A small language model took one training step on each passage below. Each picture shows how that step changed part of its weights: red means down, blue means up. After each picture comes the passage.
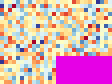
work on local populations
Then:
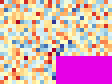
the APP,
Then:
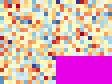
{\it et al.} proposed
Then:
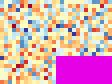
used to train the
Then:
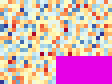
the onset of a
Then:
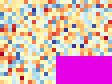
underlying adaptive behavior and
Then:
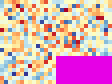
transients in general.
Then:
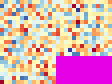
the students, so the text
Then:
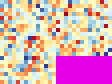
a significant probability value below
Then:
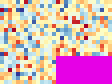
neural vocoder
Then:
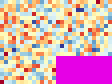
spatial derivative entering only
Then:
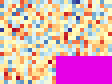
the results Hair et
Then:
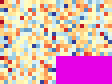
below and classified into three
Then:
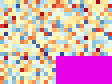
environmental protection and sustainable
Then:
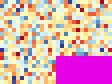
the discourse, using
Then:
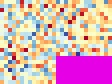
than those of indica
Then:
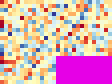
below and up, namely,
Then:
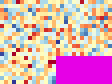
[which should be $\mathrm
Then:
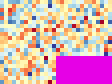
ISM shell to
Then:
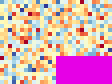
motor systems. Table
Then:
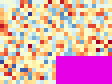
smaller diameter – to
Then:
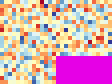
at a 3$\sigma$
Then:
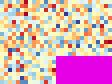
numerous analytical methods using
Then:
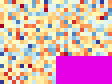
total, geometrical
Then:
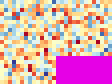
states’ tax regulations
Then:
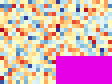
in science and technology
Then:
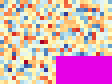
the case of single data
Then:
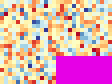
study. For most participants,
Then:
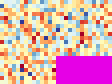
collisions if considering all
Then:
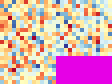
divisors on $X
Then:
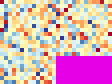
previous argument suggests should
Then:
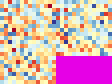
2. Patients of
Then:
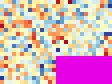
may ask whether the
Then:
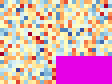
the FXT configuration,
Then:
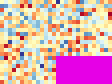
due to the iterative
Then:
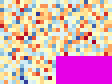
fore, the critical role of
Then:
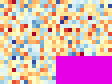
steep change of the
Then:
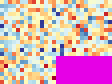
direction). (b)
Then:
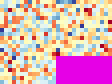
efficiency of individual models and
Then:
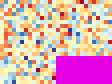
the second step we demonstrate
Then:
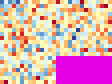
models: recommendation
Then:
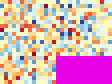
particular gauge which we have
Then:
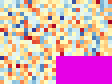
between the modern ecological
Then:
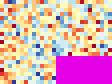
Testing 01 month
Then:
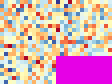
the exponent of the following
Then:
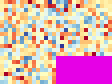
of member galaxies to estimate
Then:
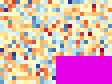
grand mean score of
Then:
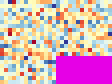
calculation inside a loop
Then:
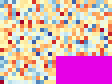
their wings open even at
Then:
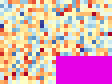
examples. (b)
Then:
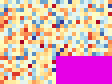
weight and energy that set the
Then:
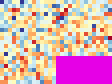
Because the game
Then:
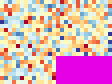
had an IP similar to
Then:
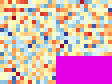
3$, and that for the
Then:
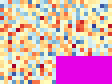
a positive effect not only on
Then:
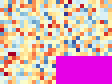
of half the thermal wavelength
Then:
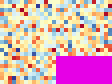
while the medium-to
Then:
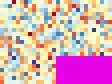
$\cG$ in our
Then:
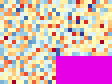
the effective temperature $T$
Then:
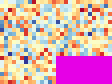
magnetization dynamics are
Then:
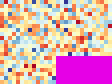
historic encoded
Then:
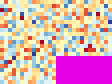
angular range of the
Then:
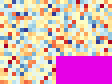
than 1 hour -
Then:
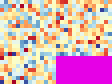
to make a decent
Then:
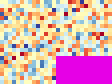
RZ pulse. The
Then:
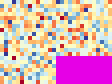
our argument that our
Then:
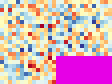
on the chain. Therefore,
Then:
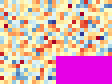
Thus, one can use the
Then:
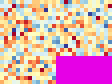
can perform a separate
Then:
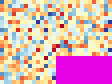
Thus the error $\Delta
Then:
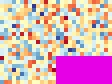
to the subcutaneous
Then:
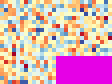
supply oxygenated
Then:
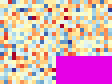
single-ion wave function
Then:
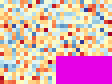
some finite $k_{\rm
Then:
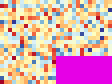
scenarios beyond those
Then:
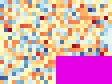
a product or brand.
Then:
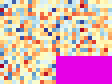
it? Where is it
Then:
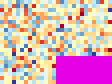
extracting multi-resolution
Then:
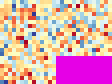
to benign prostatic
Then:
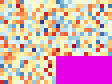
average proton and neutron
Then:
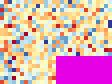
Taylor expansion of
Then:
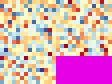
shall explore this next
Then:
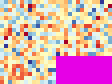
that the participants prefer a
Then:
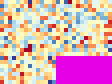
one of the fundamental
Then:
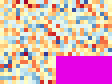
of Tshwane
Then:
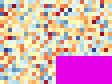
worked out. The study
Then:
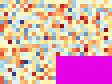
their availability. Therefore,
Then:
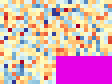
H \wedge
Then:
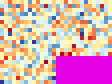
is done in a several processes
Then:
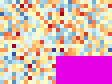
with multi-GPU
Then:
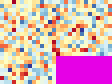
a binge is defined
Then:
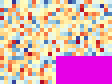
Sport Sciences,
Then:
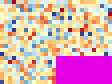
\begin{abstract} A
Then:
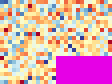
$\lambda \approx 8$,
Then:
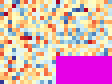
we show the case of the
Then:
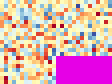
not affected by this
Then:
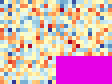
of Science and Technology
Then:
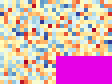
methodology, comparing it
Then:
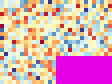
amount of 25 kg
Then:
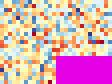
human A53T mutant
